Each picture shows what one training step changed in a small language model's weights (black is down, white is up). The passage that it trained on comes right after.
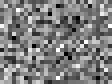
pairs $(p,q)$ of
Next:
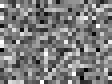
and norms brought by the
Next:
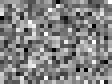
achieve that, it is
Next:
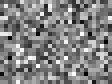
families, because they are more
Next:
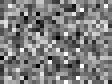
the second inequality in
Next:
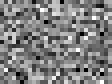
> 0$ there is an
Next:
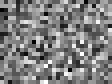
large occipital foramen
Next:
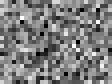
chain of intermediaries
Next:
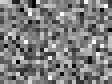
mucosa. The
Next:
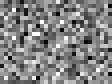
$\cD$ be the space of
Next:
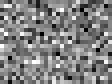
(KAM) theory may be
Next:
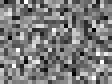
$W$ to the original
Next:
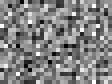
direct product of a group $K$
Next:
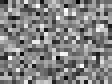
integral domain $M$ in
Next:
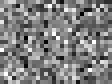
a larger spectral
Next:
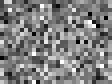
of freeness that is
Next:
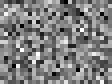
$U$ is monadic if
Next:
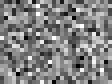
the fundamental unit
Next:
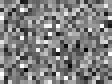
map of Europe to
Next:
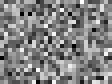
It is observable that an
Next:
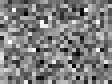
considerable concern for
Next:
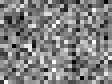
a multiple of $10$. This
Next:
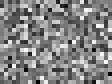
incident optical power
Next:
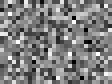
function $\xi$. From assumption
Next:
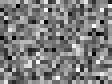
Table 1 shows the thermal
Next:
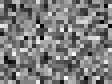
article: El
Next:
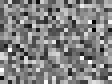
be even more valuable and
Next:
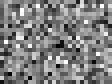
distribution of respondents;
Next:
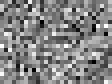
titles that reproduce
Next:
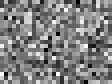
4 Crucible The
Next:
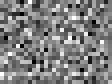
(batch size
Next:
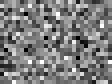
and to evaluate their performance
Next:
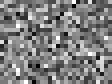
procedure, billing,
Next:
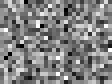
Sh i/Journal
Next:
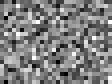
are illustrative of the
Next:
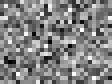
families: $P :
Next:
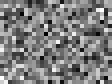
0$. We can also define the
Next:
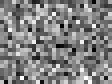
the other hand, due to the
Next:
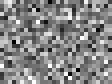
its suitability,
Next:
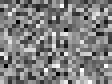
previously noted, the
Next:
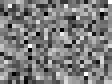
\cite{Lar1}). The
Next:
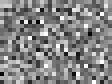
The methodological approach combines
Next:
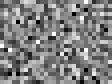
Current Challenges and
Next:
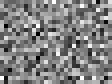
faulty? What are the
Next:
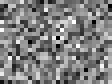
such kind of people's
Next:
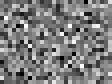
assumption of Theorem \ref{thm
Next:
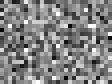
Total Migration, in
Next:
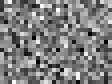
LAB, possessing
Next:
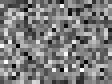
Bachelors Degree)
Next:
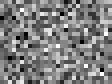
Newton steps recover
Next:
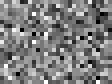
of agricultural drought
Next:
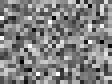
of public control over the
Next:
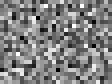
2018 2nd International
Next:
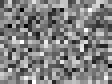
in urban areas as
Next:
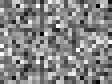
B.M. for the
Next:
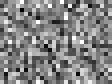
important KPIs,
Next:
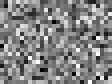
the graph $\Gamma_j$ the
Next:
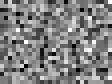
anticipated in 2025.
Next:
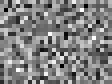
marked in blue and
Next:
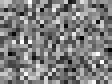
the Respondents'
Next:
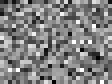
under which Assumption 6.1
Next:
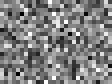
We will also explore all the
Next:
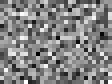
one implication of this study is
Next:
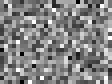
of Technical Vocational
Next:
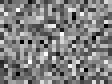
is not satisfied by all lower
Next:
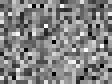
family of curves} of
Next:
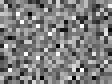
if for any point $x$ in
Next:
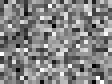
molecule due to the
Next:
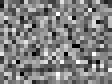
(i.e. its image
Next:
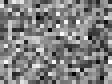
it has no effect as long
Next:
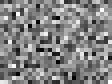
combinatorial determination of
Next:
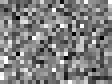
as follows (compare
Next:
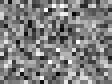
K)$ source signals,
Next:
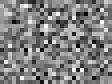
apps. As with any
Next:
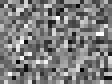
sequence comparisons.
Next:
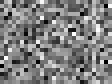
Kind Joint 221
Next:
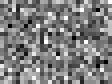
a cup of tea I
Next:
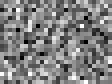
{\it --x}, where we
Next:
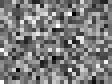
the first part of this paper. We
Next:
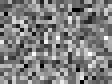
of elasticity,
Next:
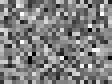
of León), in
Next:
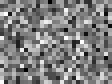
contributing to the
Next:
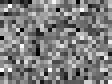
on-demand provisioning of
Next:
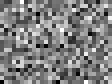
measures of LIC. It
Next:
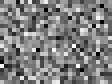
be easy to generalize to the
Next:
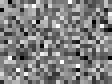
will eventually be
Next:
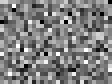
different levels. The coins
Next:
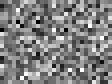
in the sense that
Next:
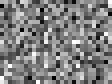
of admissible elements of
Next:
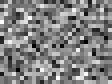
$($here we consider the
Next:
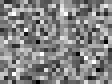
closed set $F_i$
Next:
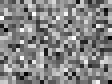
conservative group 14
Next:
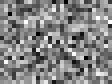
are the bottom sections
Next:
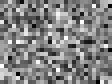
elements $\ba_{\xi}$ and
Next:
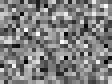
then $u$ instead
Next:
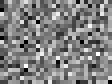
of homogenization in
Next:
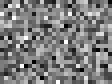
commands to dump
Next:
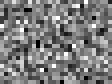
Title: ECG
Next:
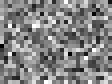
Pattern Mining,
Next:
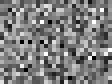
is to develop a social
